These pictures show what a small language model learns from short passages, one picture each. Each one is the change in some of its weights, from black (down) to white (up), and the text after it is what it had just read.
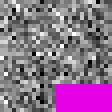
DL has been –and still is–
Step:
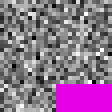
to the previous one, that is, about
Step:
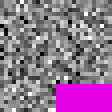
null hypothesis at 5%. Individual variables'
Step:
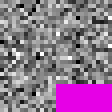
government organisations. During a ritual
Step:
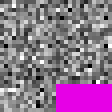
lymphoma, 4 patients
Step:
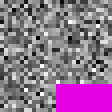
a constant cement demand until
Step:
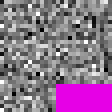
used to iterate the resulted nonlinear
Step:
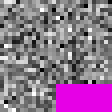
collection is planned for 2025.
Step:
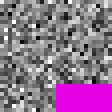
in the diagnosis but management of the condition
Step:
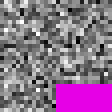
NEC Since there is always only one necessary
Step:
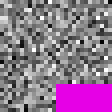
Engineering/Computer Aided
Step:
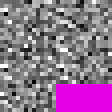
and situation. BILINGUALISM
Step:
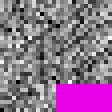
their weakest soft skill was
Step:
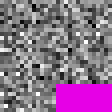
structural, and spectroscopic properties of
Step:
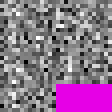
The ship has two bow
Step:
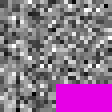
retail investors towards stock market
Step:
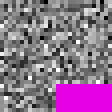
dendrite boundary are moved $\b
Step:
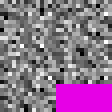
jurisdictions and languages.
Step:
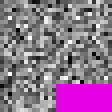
finite graph, which we prove in
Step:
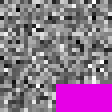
trucks were impounded by
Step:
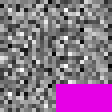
V_∞ and V_t
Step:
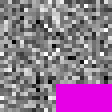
approximately 3% of people will develop anxiety
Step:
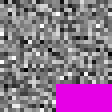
a tendency to grow above their
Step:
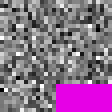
BDH graphs in terms of their relation
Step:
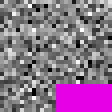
content, offering additional information and possibilities
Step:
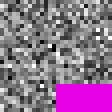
assertion is untenable considering that there
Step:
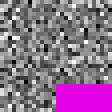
community works and involvement in activism.
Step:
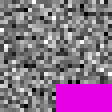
remix a performance and create a unique
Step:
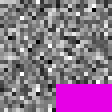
HATSGA algorithm are evaluated.
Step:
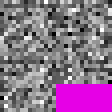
imagery with 30-m resolution.
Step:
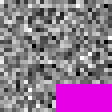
we have to distinguish the following three possibilities
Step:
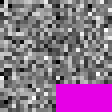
are isomorphic; \item for every exact sequence
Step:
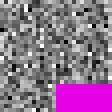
sciences, the exchange of mass between the
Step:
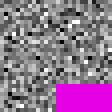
sağlayan ve destek
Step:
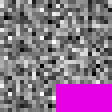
We take it so large that we can apply
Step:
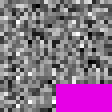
$Y$ and $M$ are
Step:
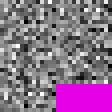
path planning and process control conditions. By this
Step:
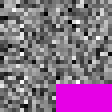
under-recognized and
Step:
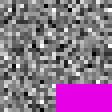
of measurements, their variance, and covariance
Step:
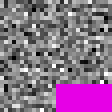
$\frak a$ an ideal of
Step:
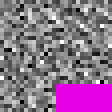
developing a standard that includes definitions of power
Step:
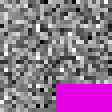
this map is a group homomorphism follows by
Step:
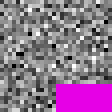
three viewpoints (Fig. 3). In
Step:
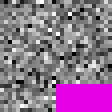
the vastus lateralis was used
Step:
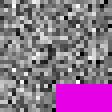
direct and persuasive communication, with
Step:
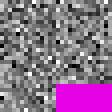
and greenhouse gas (GHG)
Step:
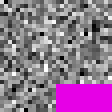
of organization hold in high esteem;
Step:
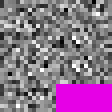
center $c_s$ such that
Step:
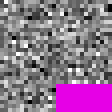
\cite{HS10}, it is
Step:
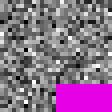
and mother. The lack of
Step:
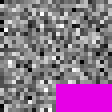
with cow manure 0 = day
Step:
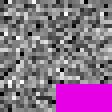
of $\sqrt{n}$ would arise
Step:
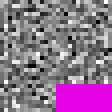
the educational system as a whole is being
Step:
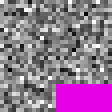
namely the heterocyclization
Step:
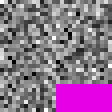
which is an appropriate functional and the performance of
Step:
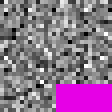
characteristics on the accounting information systems performance.
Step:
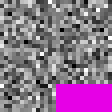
prepared the initial draft of the
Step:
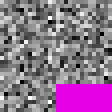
The emphasis here will again be highly forward
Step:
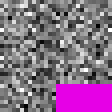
(1), (2) is complete and
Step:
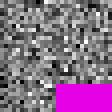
$x$ to $y$ on
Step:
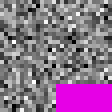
% part of the large rectangle
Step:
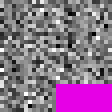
Simulator for Experimental Testing
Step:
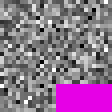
details are irrelevant to the current
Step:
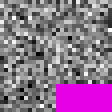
calculus for instance. It requires Young
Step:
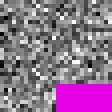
for $A$ is an increasing net
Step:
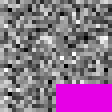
not irreducible components of the tangent cone are called
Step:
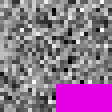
Education level depends on the accessibility in education
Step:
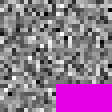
opinion, customs documents have the
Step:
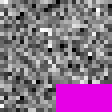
graph for each of them. We now can
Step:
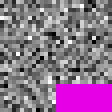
representation of $\omega$, we write $$
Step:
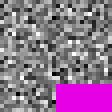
4): \begin{itemize} \item
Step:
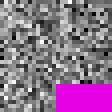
according to Base year 2011-12)
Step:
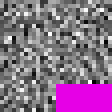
generation and supply of the energy from the
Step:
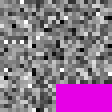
Consider the general normal family of Example
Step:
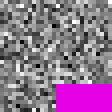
and one hypothesis were posed. The study
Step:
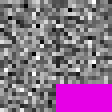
Moed, H. F. and
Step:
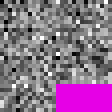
vaccinated if this had no
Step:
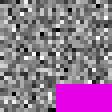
obtain certain returns. If the company's
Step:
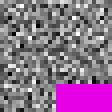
support - and the subsequent development - of
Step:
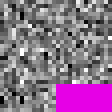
passes through all points of intersection
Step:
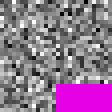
studied. This research focuses on conventional
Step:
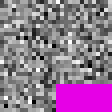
Y$ is a normal operator with
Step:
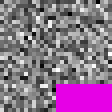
revealed that the quality of roads and
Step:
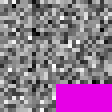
circle} \covertitle{The boundary of
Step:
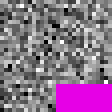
and more complex systems such as electric power
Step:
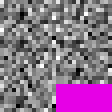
to take into account both internal and external factors
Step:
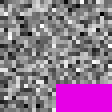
State. Out of 22 districts
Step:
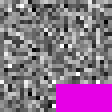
[15], and control, we are interested
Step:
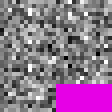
substantially differ across platforms and
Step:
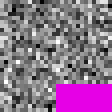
that they are distributive laws by
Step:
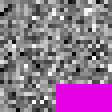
exemplified by the Rice
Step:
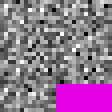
process arises from the choice of mode
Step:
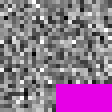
3. Evidence of robustness
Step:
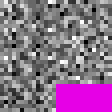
precisely we will show that only the case
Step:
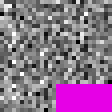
to this method, two reactions are assumed
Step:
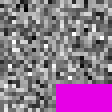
by op_{i_m} is a
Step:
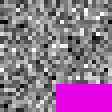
corticosteroid use has also been
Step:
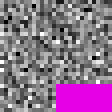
have a tendency to recur and,
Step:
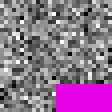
majority of animals shows that
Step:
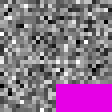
$p$ large enough, we have \[
